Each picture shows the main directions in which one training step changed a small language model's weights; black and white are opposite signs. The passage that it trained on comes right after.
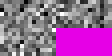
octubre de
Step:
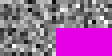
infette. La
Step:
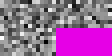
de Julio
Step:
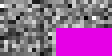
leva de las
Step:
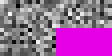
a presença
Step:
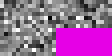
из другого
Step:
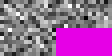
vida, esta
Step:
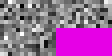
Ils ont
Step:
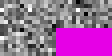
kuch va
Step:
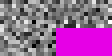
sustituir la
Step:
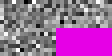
se pretenden
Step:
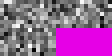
caracter conceptual.
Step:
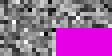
ayudar al
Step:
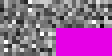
permanentes -
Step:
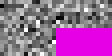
образования или
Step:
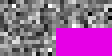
for “culture
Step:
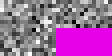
à la situation
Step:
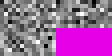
la expresión
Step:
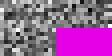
al lugar
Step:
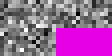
hamda ular orasida
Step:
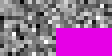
capacidade de
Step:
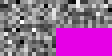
ini memiliki
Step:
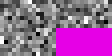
out the analysis
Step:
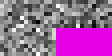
довіри та
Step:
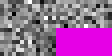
aos agentes da
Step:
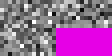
afin de
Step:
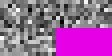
o foco
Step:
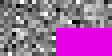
de cartão
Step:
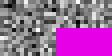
A discussão
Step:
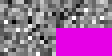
iqtisodiy sohaga
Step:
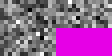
es objeto de
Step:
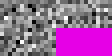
Hall in
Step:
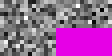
confiere a
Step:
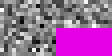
mas, sim,
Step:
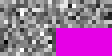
efektif dalam
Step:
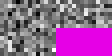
visto que a
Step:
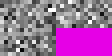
e gera um
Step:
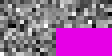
optimal untuk
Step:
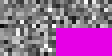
a fost
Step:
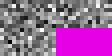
establece que
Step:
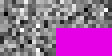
od posledica
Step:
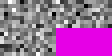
un Censo
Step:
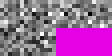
ve mekân
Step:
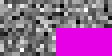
delas está
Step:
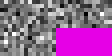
Saúde em
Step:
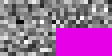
desafios do
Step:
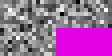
fait, la
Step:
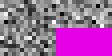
ou encore
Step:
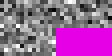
negocios u
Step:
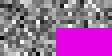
работы, на
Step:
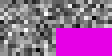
las crónicas
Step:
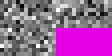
el trabajo para una
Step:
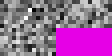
Kedua untuk
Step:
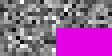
keladi. Bu
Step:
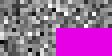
da era
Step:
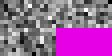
los materiales:
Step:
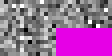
Olam va
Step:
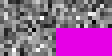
а также чаще
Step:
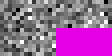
ishlab chiqish
